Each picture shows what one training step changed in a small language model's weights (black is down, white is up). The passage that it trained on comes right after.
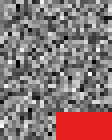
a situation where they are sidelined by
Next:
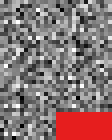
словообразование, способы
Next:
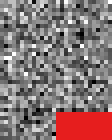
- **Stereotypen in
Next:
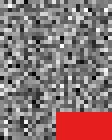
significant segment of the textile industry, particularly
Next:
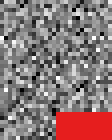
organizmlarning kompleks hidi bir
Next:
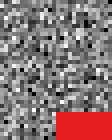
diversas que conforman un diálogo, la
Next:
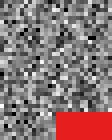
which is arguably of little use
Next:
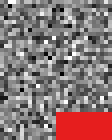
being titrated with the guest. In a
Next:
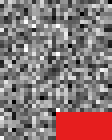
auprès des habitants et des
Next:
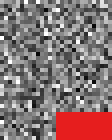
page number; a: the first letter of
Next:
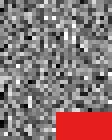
alternativa do teste T de Student, quando
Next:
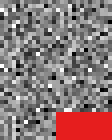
tayanadi. Bu kimgadir
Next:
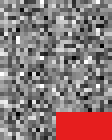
maqsadiga erishish uchun samarali
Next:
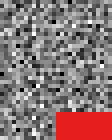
network setup provides a good tradeoff between complexity
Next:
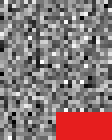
topological degeneracy now is extensive, since
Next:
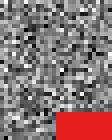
for the light. The shadowed curves are
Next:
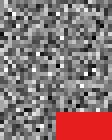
faint magnitudes. For all three selections the
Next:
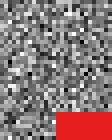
by at least 30\% and the link utilization to
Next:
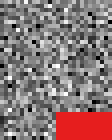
He suffered from dry coughs,
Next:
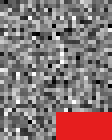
on our collected interaction events: After the former two
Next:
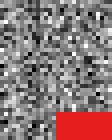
del triunfo. Durante la competición
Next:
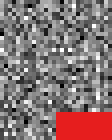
образование, мышление,
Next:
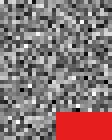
Krishandini, Defina, dan
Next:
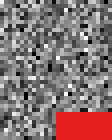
recomandă pentru scrierea organizată a
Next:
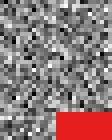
в рамках гражданского
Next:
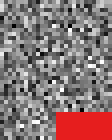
jets, is also undergoing a
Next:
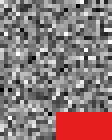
direction, in a given map repetition. This
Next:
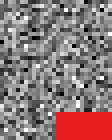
Província, onde o haviam
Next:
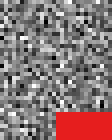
by mixing oppositely charged
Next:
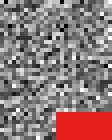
the Cu-Cl cycle [5]. Thus,
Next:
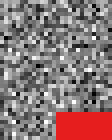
resonant tunnelling enhancement in
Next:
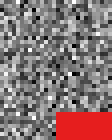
de fontes numa expressão internacional de
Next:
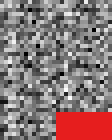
Slechts in drie gevallen
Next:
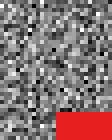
con necesidades educativas especiales y origen
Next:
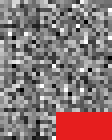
technique for solving the translational spatial planning problems can
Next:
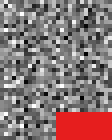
what determines the transition between the second and third
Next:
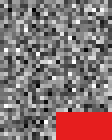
rectangular pattern of 22 meters deep,
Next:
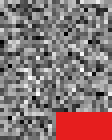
a toy example the case of the {\em
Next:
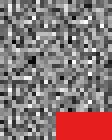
ठरते. भारत हा
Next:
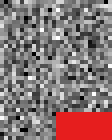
entanglement strand. Despite the success of
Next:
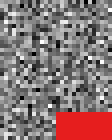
learning paradigm is identified as the conceptual basis
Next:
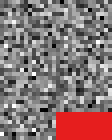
dunyo, xuffosh esa
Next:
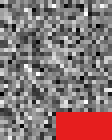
of Economic Sciences (Moscow)
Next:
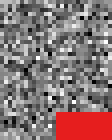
shown in the Table 2, it is found that
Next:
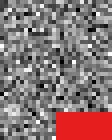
hashtag? content based prediction of the spread
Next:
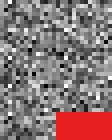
статті проаналізована політика
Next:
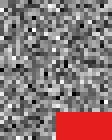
underestimation of 1–3 cm/s.
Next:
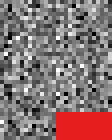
Isolation of the modified ligand
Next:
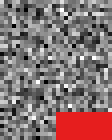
tenths of a sigma above the known model
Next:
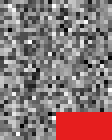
diferentes. O primeiro passo para confecção
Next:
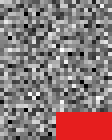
face in mastering English and their solutions. Learning
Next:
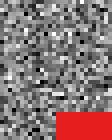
lid, the assembly was placed in
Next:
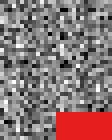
ishqalanish kuchining bajargan
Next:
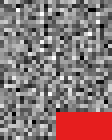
dunyodagi eng ommaviy
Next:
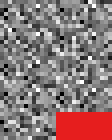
жидком виде или после
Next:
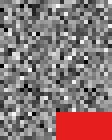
simplu percepe acele lucruri
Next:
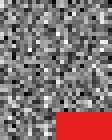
OF HISTORICAL PARCHMENT
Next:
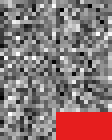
Nacional de Saúde. **Resolução nº
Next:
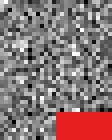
maximum likelihood, and hence whether there are any
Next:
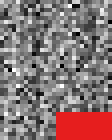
of organic manure and chemical fertilizer
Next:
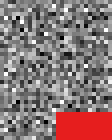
with limestone, conditions for the synthesis of
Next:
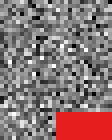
a ‘safety belt’. The concept
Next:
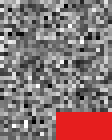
of the tidal force from the host galaxy
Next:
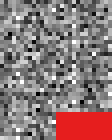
level [2–5]. Regular exercise
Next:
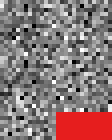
$N_f$; (ii) for a fixed
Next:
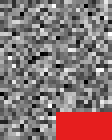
et la France en particulier. Dans
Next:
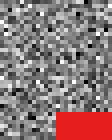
frazeologik lug'ati. 5.
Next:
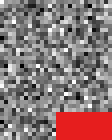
method of steepest descent. It was found
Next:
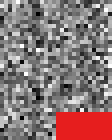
or may not overlap. If they overlap, more detailed
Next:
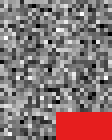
rust on the basis of local raw material and
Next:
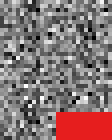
MQTT messaging protocol
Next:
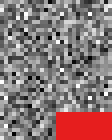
stars. The Belt may have larger sizes than the
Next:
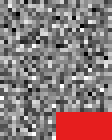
endogeneity between tolerance and economic performance.
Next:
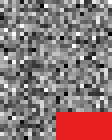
with a minimum value of the gravitational mass
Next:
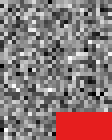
3 by 3 cm left adnexial mass with
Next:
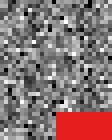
Medical University of South Carolina 2.
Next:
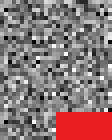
Project Summary Each year, the EU
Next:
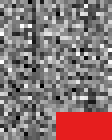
DAC (MCP4921) connected over
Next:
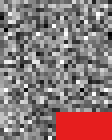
bias to depend on the wavenumber of
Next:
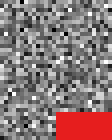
use these values in the following discussions. Thus,
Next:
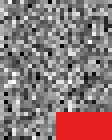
12. Матмуротов, К.
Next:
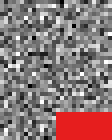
motivadas principalmente pelo interesse, o que
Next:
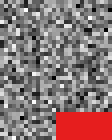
of gibbons is the largest.
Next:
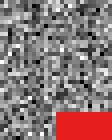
modulation voltage of 10 mV at a frequency of
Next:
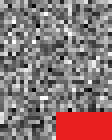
seven out of fifteen of
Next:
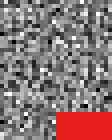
os custos operacionais específicos para um
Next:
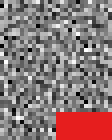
by illustrating the impact of these errors on the network
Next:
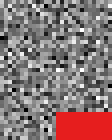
ejemplo, la dispersi\'on de
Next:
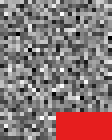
Biot. \newblock Nonlinear and
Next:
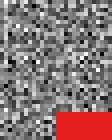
can be obtained using the widely adopted maximum
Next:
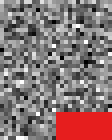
x\le 1, \end{equation} for
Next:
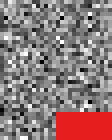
oilseeds. S.No Milk
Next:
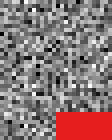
estimate the minimal contribution from quark correlations since it is
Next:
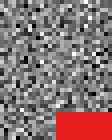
kasblarga tayyorlash strategik
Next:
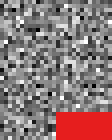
has been published. Data sets are equipped with
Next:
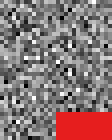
будинку на Торговій
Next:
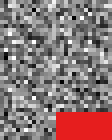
in social upsurge, poverty
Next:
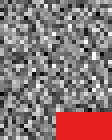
Başlı İlke ve Metotlar",
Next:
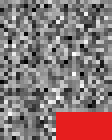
giving some examples of symplectic matrices
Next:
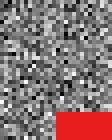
require the Object-Under-Test to
